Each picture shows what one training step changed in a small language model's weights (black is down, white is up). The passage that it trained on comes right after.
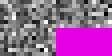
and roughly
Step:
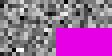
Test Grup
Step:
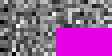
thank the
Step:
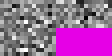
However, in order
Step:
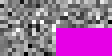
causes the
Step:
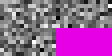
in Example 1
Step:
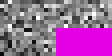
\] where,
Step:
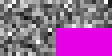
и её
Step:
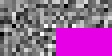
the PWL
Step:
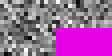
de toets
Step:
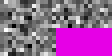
are edges in
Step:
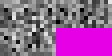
what we
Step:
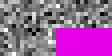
on $n$
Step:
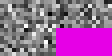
to obtain for
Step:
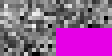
Now, we
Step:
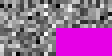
tenien un
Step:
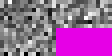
nodes with
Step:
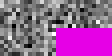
on the left by
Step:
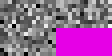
across the
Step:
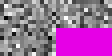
médica é
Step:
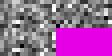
prove that, when
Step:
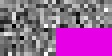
the bilinear
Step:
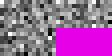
ensures that
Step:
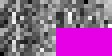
of the development
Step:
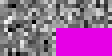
proceso de
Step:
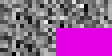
we use the decomposition
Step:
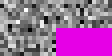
a fatores
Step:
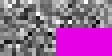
места и
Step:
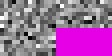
da pergunta
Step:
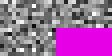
regularity problem in
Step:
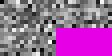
se define como
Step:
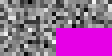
a estrutura
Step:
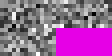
the new model in
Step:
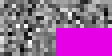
for sharing
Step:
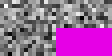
serves as a
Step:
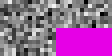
$B$ with
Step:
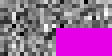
the problem of
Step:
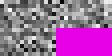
así como de
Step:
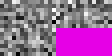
considera que los
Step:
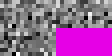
constant on the
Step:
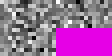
in materials and
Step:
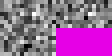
or (ii)
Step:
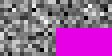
The author is
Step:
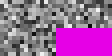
deben ser
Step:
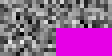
we expand
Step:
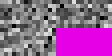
which yields a map
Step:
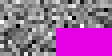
más alto
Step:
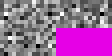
Computer methods
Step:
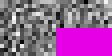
theory of the
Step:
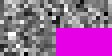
difficult to
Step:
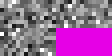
exists a unique function
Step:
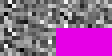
for\ some\
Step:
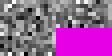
в которых у
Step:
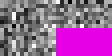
the rise of
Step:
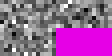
в бік
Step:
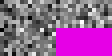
We say that
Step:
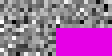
y Toledo
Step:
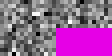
functions or the
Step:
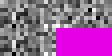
the vertical
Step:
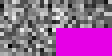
protein %
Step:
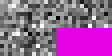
large because not all
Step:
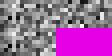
both nonzero for
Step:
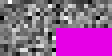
observed in our
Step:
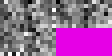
are linearly
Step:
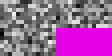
in infinite
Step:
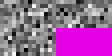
$X$ is
